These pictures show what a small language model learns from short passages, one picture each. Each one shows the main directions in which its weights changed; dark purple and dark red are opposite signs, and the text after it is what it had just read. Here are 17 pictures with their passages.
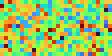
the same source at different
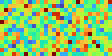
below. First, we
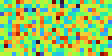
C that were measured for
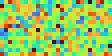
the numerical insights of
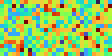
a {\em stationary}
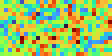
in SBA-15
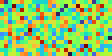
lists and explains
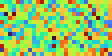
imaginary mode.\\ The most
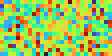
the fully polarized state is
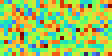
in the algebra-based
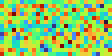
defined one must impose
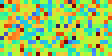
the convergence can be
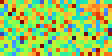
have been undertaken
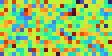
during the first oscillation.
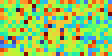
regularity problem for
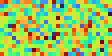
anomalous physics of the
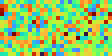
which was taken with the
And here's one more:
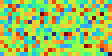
minimize) incorporates
